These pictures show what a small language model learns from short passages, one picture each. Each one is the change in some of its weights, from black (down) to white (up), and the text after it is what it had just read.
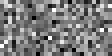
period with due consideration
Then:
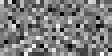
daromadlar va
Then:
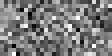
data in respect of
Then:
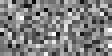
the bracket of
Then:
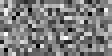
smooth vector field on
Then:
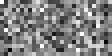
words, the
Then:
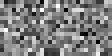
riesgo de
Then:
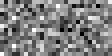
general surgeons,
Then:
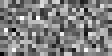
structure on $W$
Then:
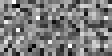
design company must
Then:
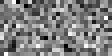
an *error*
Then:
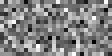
the proof of Theorem
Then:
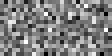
the proposed methodology by
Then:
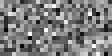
of chain participants
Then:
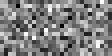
with the Indian
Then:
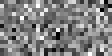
delamination at the
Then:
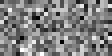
at which the integrand
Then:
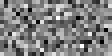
open subgroup.
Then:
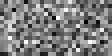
the symbols are
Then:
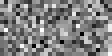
element $e$.
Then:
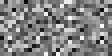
the hypothesis
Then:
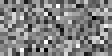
the language.
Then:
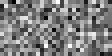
uchun $y =
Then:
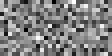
in the end the
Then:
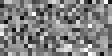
records Introduction
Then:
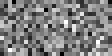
In particular, he
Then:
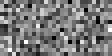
surface application of organic
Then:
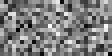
a monopole
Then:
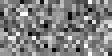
paper is a {\em
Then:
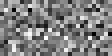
working paper is part
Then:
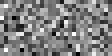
and E.H.
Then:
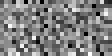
The Arctic
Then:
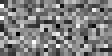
en la producción y
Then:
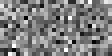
was primarily
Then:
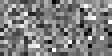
Moreover, it is known
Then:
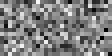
which maps the class of
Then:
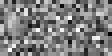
total seismic
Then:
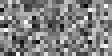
\nonumber \\ &
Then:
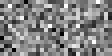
$x$ is
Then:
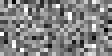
means of knowing the
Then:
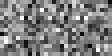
0, keep rest
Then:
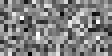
the blood as
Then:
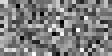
in Eulerian
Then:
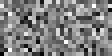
nasional yang
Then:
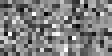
required commands
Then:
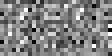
terms of the service
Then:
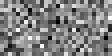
basket through the first
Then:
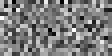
organic content
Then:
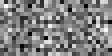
de Quito*.
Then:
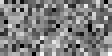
plan file.
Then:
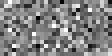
A. Digital
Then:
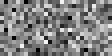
the people, it is
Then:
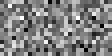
the liver were
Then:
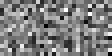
rate of interest',
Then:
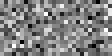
the superior particle
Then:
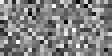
specified using the
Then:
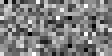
simulation, and
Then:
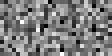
legs to converge
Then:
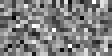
m³/h for
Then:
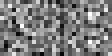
leads to better
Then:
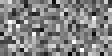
The proof above shows that
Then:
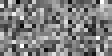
visaram a
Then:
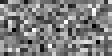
and right cosets
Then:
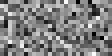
and Practical
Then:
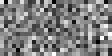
и образования.
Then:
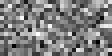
$B$. We see
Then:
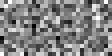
- уже не
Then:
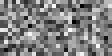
loans from the various
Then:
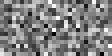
be able to
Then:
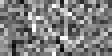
is of {\em type
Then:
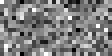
that for any prime
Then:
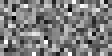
as described in the
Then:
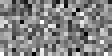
erguer os
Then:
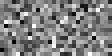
La Jagua
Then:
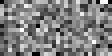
студентов к
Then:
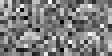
found that in one
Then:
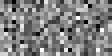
processo comum e
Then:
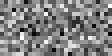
the culture is
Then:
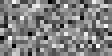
$v$ and the
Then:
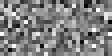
is a cycle of
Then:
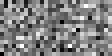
community for more
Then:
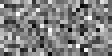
Dourados, como
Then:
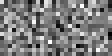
ilmiy asosda
